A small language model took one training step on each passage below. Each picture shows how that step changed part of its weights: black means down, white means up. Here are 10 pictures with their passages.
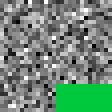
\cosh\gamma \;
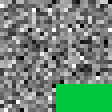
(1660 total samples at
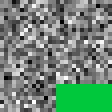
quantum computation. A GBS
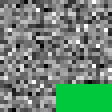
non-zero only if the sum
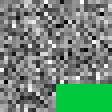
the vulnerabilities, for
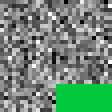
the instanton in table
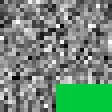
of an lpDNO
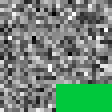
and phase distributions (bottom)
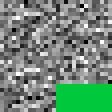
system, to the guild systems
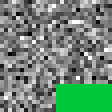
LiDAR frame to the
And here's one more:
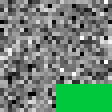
\textit{Planck} and
